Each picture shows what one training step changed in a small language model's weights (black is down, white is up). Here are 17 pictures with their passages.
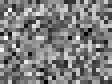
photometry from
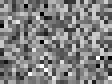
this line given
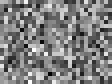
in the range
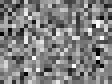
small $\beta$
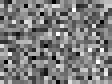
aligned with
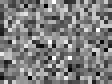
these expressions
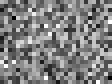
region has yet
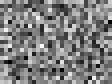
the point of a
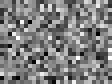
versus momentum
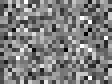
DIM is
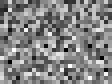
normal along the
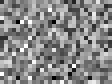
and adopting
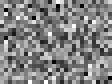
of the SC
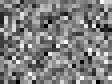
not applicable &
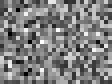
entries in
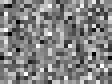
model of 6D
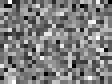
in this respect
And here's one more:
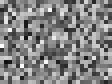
was used to
